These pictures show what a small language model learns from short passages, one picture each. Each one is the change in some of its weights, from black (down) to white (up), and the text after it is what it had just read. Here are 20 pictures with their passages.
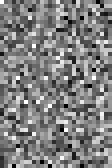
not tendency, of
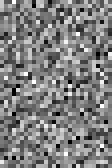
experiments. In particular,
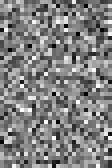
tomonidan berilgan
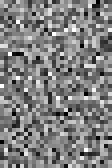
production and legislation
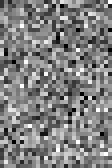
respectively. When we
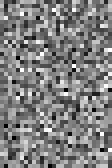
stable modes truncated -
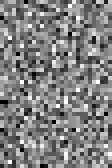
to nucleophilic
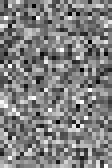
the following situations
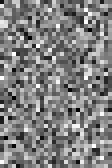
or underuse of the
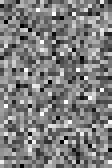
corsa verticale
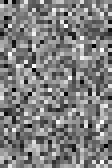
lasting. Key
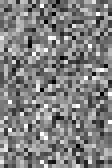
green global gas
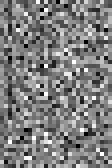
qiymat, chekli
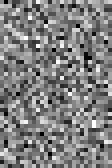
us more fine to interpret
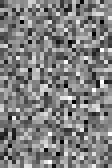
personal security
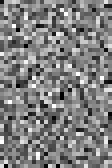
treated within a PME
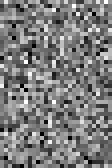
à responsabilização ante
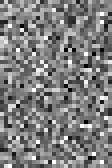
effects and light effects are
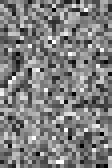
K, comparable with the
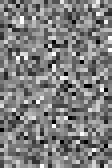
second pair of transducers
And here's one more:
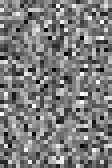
relativism, the later
